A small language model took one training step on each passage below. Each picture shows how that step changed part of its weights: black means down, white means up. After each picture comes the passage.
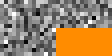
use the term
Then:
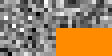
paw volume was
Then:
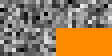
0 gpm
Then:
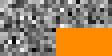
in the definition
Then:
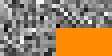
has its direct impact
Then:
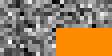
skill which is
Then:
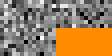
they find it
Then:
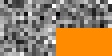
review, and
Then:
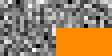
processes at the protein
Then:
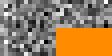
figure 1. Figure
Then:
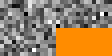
tools of the
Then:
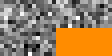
silks are
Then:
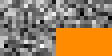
as a general
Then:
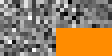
determined about the
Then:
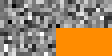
who exhibited
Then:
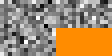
provide advice on
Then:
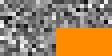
amount of light in
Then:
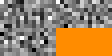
process might be taken
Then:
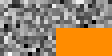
highlighted that when
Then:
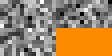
strengthen skills
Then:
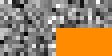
million people,
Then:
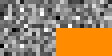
Codes shared
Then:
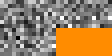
of the Republic
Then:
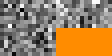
are sent through the
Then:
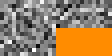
with the EU
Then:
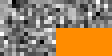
young people and
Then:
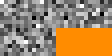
can directly feed the
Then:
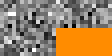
investigated the electron
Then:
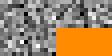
cultural sustainability below
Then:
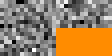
part of the
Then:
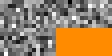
from different waste
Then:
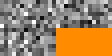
key determinant
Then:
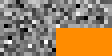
the international workshop
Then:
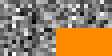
height were
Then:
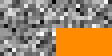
as natural reducing and
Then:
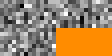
is a rare
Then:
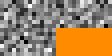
Table 6:
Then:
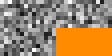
noted in most the
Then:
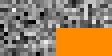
similar concepts, which
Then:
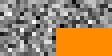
the phonon
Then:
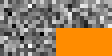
with 7 mL
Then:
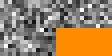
risk of falls
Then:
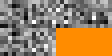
based on evidence that
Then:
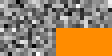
the network can
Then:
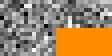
Care and Education
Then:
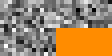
to influence further
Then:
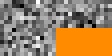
Thai music
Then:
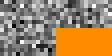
and metabolic
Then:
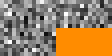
is either the
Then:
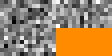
will cherish
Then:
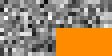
to contain two
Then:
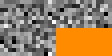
Sometimes 5.
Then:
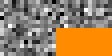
1 Social
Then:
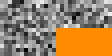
for new and
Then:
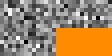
function equivalently in
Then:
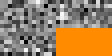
how they combined
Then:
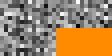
reach their full
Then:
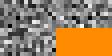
international contacts and
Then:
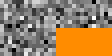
means of the selection
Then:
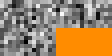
and ideas but
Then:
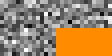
of ANC
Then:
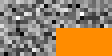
the granting
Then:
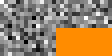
can be changed
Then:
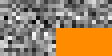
Rio de
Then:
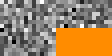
will follow the data
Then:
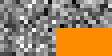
the DHS
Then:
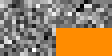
and the presence of
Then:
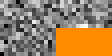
the end of
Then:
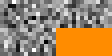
in Figures
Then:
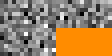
omega medium
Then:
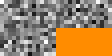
used for the experiments
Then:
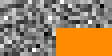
informing the
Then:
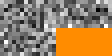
points and the limit
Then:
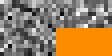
blood analysis of the
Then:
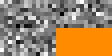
oxidation at
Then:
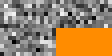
compared to the
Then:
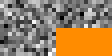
the market. In
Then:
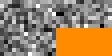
and security. Some
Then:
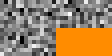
affects upto
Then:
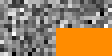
negative correlation observed.
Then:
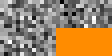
in the real
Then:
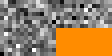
Additional information
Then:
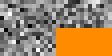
for solving complex
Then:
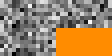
properties of the
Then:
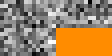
data as discussed above
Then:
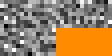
MLE models in
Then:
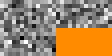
and the interaction between
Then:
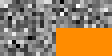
element is connected
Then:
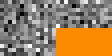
said modern education
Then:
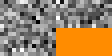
wanted to know
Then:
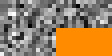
respondents in this study
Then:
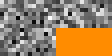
units for each
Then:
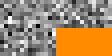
UMAP plot
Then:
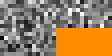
of our patients.
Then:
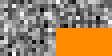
point n . The
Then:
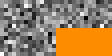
were three levels of
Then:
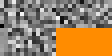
be adversely
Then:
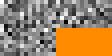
system complexity
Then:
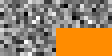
on assessing the
